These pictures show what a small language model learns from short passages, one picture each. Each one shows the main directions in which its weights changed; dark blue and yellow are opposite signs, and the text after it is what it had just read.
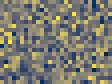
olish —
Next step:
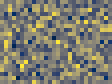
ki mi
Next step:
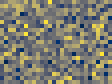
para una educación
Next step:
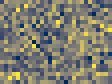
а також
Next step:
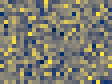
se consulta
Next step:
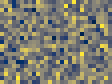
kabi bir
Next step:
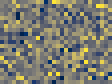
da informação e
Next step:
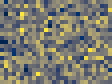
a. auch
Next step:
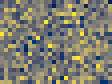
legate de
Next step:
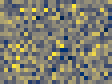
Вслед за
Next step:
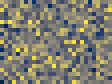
asar davr
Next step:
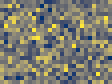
номи ҳам
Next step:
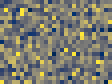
van in het
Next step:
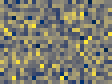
gerar uma
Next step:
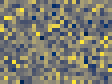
proposes and
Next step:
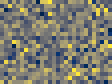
o risco
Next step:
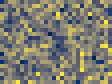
dinamik bir
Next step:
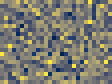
of state
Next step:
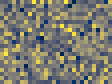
que inclui as
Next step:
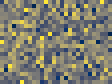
postura a
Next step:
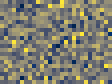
Yer osti
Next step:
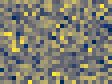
na presença
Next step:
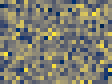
curso de
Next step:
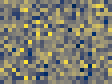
stabil dan
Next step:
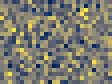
care oferă
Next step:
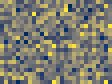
наказу про
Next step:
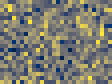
anderem in
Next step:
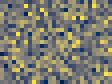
and visual
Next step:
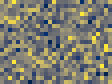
та їх
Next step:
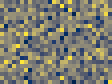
de eu
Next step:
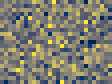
journal of
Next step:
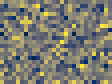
taxes in
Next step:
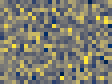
ОФ от
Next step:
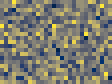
information on
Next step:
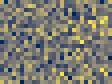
textura e
